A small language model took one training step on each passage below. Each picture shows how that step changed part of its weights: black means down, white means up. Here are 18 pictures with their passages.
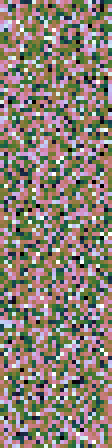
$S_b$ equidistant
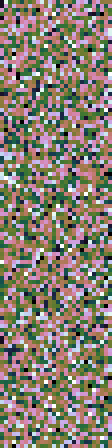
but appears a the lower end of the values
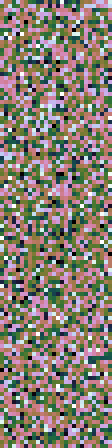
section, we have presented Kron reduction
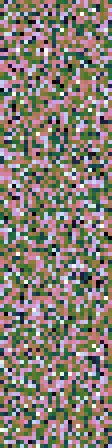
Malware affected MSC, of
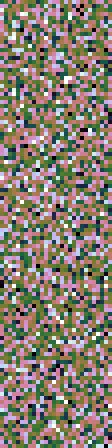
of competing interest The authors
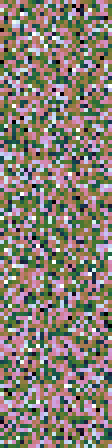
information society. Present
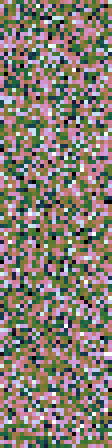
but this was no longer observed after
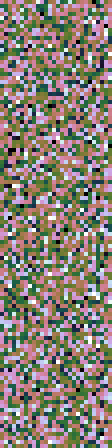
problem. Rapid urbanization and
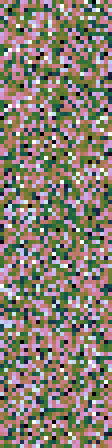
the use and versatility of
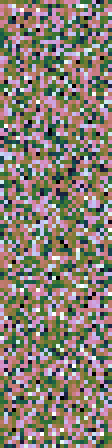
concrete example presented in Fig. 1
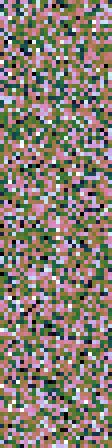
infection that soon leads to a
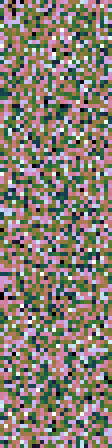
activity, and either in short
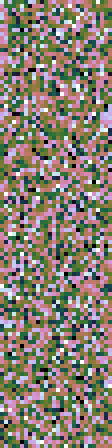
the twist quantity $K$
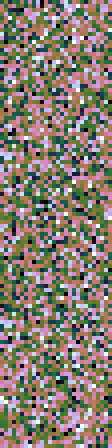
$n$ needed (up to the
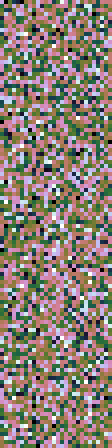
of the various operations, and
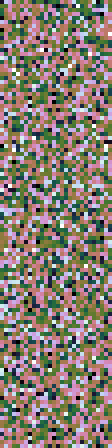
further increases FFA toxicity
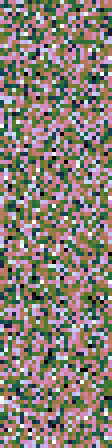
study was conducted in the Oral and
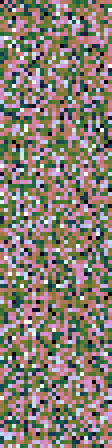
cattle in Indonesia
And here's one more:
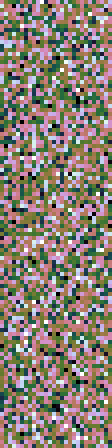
say, if $K = 2$, then
